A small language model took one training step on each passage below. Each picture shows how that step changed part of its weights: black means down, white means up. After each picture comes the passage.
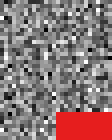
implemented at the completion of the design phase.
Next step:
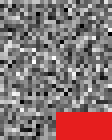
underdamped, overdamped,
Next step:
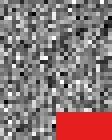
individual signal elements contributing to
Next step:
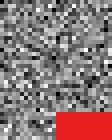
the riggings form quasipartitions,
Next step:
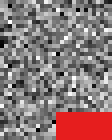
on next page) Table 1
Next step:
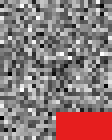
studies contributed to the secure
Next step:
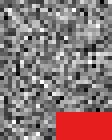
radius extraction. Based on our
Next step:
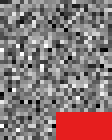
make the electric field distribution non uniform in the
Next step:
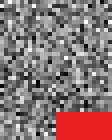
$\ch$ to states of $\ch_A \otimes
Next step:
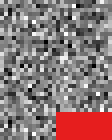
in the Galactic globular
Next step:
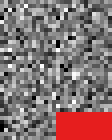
California Press) 5.
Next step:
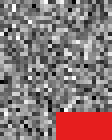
moment of the early Universe as long
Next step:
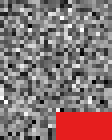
made about the initial state in the exact operational
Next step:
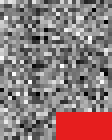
furnishes a suitable
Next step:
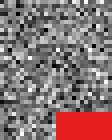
the number cancer cases to 237.
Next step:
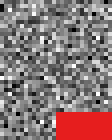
signal detection in Gaussian
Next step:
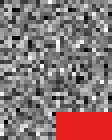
M. Rosenblum, and J.
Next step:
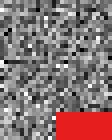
normalizable spectrum is discrete and has a
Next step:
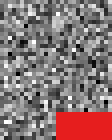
defense was the hardest part to deal
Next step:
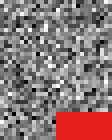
the carbon ring is responsible for the
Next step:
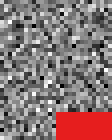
Convention, prescribe such networking between
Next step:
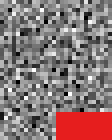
boundary} and~\ref{R_bdy
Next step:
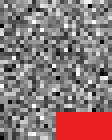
electronics. In order to explore
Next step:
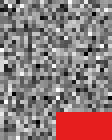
versus quadratic in the control. The
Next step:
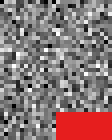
above (measurable primary
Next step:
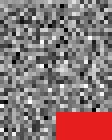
can find theories of two massive
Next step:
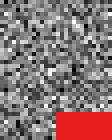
Ding}\thanks{These authors
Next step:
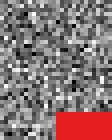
understanding of the best conditions under which
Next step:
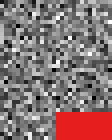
in our language, and has been an
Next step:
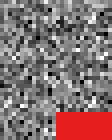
strip-line-type beam-position
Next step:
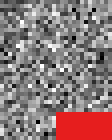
A modular tool to aggregate results
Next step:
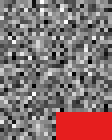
large set $\overline{U}$ containing the set
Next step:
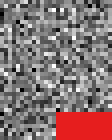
\label{obj_CRP} \\
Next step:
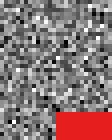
model of Galactic kinematics and our
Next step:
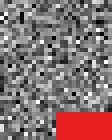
respondents are always facing
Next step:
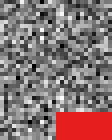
implementation choosing to persist
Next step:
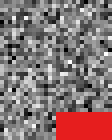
left-invariant, for arbitrary
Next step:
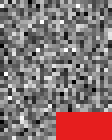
structure G2), (e.) ribose
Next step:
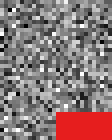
record of this species from Central
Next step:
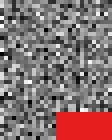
with edges $\alpha$, $\beta$, and
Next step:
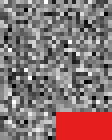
existence of teaching materials will
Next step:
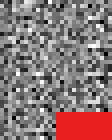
FLUIDINOVA will
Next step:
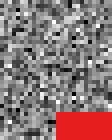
determination of $|V_{us}|$
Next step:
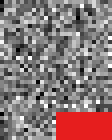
the tail of the fish), placed into
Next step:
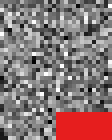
Zhang Linan, Jihwan
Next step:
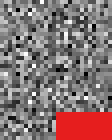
$\mathbf{E}$ and $\mathbf{B}$ are
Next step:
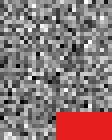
the event position in vertical coordinate must
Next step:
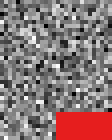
of subjects were females
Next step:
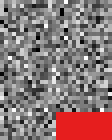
pharmacologic and/or molecular
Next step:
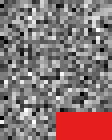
more general classes of $\beta$ will be considered
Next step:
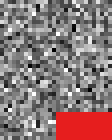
such a phenomenon is interpreted as
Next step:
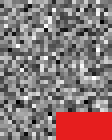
second theorem, they stated a conjecture,
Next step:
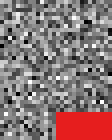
area of horizon with the
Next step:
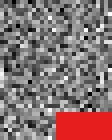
two paths being passive, the
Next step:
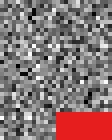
corners] (0, 0) rectangle
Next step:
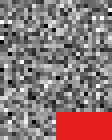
corresponding saddle. Contrarily,
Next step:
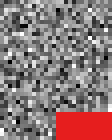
$res_{E/F}$ to a splitting
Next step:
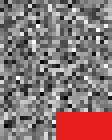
access to the best possible care.
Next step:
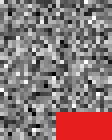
design to examine students' perceptions
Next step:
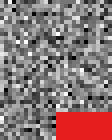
indignation among critics and
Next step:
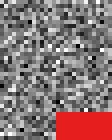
parameters of MB-ITO models (a)
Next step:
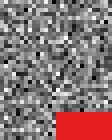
the material. If material is not
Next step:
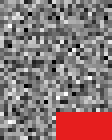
for combined heat and power applications. In
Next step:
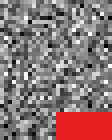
by the Helmi streams,
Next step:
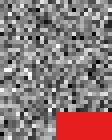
a different distance from KCM are presented in
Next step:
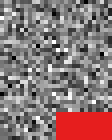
} \address{Trinity
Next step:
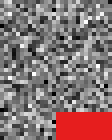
Sciences, Radboud University, The
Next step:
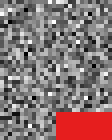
\author{Rajarshi Sen}
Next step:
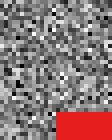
of measurements MWh (Megawatt
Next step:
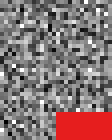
strict, for instance, for products
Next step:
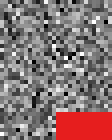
(\cite[Chap. III,
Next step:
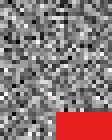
NGO/Think tank -
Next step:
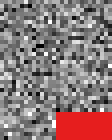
a box of gas molecules in
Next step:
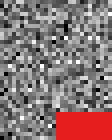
Corps (NSCDC), and
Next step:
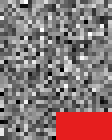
polynomials $x - x_1$,
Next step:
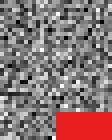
complied with the British
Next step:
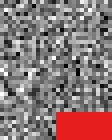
of applications in which plays an essential
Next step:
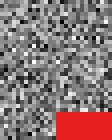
a non-trivial solution for any $\alpha >
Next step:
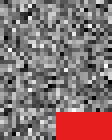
be a useful teacher on,
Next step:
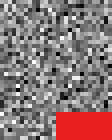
applicable. In the next section we investigate
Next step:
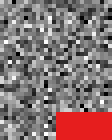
Punjab Panchayati
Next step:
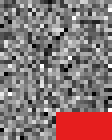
Culture and Arts*.
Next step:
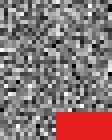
and Learning Capacity of
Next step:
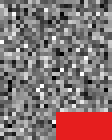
to other services. Permanent
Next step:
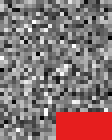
the WMAP 5-year
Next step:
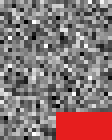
equations and subsequent analysis of density contrast
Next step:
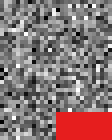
consent). We consider three main pillars that
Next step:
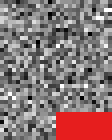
basis is formed, approximately the
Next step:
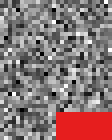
of abdomen coloration between
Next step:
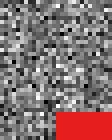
IEEE Transactions on
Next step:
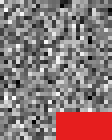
will bring change to Chinese
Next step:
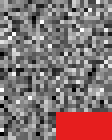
are not invariant under SLOCC, and
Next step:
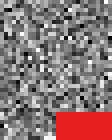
agreement with the expected degradation
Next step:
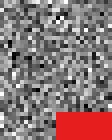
the existence for the approximated problem in
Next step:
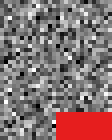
related to disinformation. While there is
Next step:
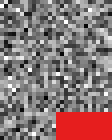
to the transition magnetic moment is
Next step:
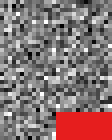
Asian, Jamaica and
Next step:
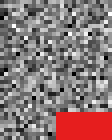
any PON standards so far)
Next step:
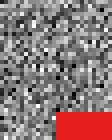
is a uniformly convex Banach
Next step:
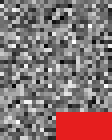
fiber of the projection is homeomorphic
